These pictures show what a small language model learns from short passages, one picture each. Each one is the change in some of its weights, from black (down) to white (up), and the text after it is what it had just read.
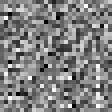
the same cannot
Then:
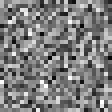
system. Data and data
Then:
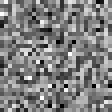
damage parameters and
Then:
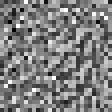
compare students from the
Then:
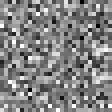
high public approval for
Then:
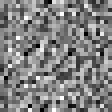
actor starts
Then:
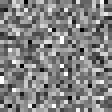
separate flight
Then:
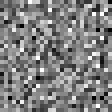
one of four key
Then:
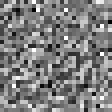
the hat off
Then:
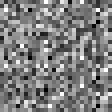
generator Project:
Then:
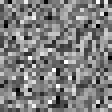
characteristics. This paper
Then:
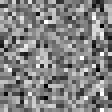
moves further from the
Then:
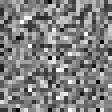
such as the number of
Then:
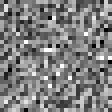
t-test was
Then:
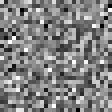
In this proposed
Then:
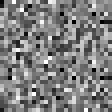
the analysis of news
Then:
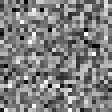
dominated by
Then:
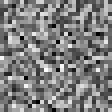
be concluded that
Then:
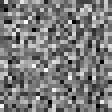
As 8 can be
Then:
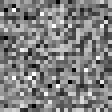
press. Natural
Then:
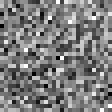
added, pH
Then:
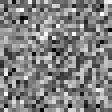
stage of gene
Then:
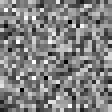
of arrows.
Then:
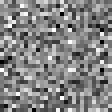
mixture into
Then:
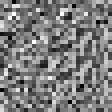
receive the
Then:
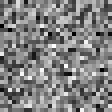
were reported by,
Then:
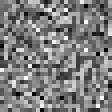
Causes Of
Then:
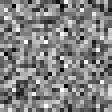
shoot weight
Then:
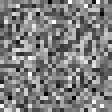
the condition to the
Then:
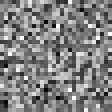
of atoms,
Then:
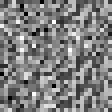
classical formulation for
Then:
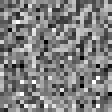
the generation of
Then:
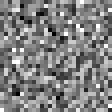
subjects, while some
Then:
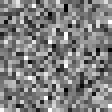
and current of the
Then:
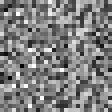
of distinct treatment
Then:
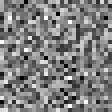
PHA 2
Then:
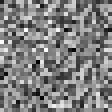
can't get
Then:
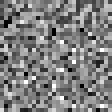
their own higher and
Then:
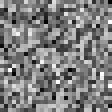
challenges need international
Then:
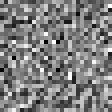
proposition 2, results
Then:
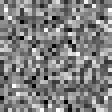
varietal treatments
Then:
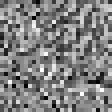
physical and mental
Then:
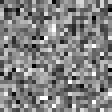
dealings and
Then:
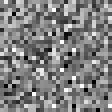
specialists of various
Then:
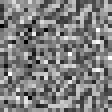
learning could be helpful
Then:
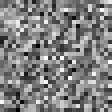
defined as an
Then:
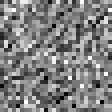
metadata themes
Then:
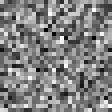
and strong, 23
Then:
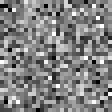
in humid
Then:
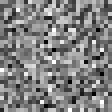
with international policy and
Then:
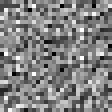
too much data
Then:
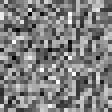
transformational nature
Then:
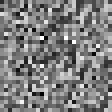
the University of
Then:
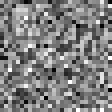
organisms consume
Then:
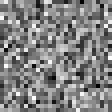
preparation is a
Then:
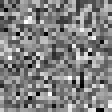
The article
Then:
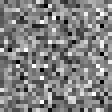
for the moduli
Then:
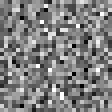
are no subjects about
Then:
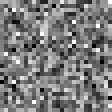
students benefited.
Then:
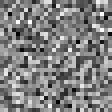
take place in
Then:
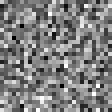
and the sphere
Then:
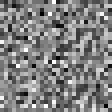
TACE and
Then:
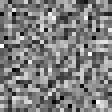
the development agenda
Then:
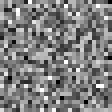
storage (Table
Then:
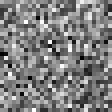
occasion, but
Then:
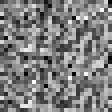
This study provides
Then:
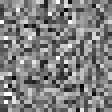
used because they can
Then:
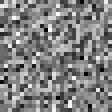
1 year out of which
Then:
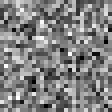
effects of media
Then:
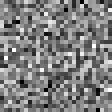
Foot There is
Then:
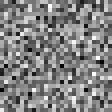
is, to some
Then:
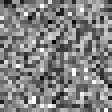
lead to a large
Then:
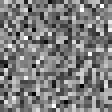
venue for the
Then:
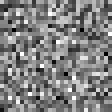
of trade.
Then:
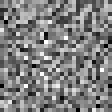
existing logistics
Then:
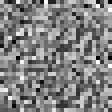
query video
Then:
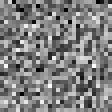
the time taken
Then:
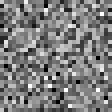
material suppliers
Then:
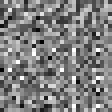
various methods of physical
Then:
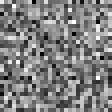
coping strategies
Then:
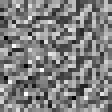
teachers about the
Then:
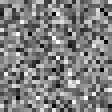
available to the scientific
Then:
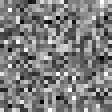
of the complexes
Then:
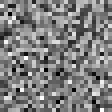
to use such specification
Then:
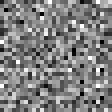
trout skin
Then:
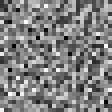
KM readiness
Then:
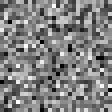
in table 3.
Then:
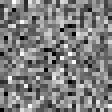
significant challenges in
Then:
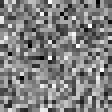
as cups,
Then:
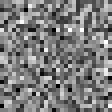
example, MPs
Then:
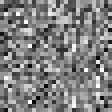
of the electricity
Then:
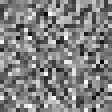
and application of new
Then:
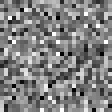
a professionally
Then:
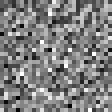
and Table 2, we
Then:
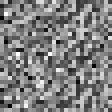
on the quality of
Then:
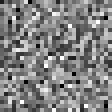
the consortium
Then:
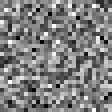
to SPE application
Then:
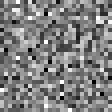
plasma [9].
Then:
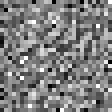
problems based on our
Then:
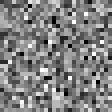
and soils,
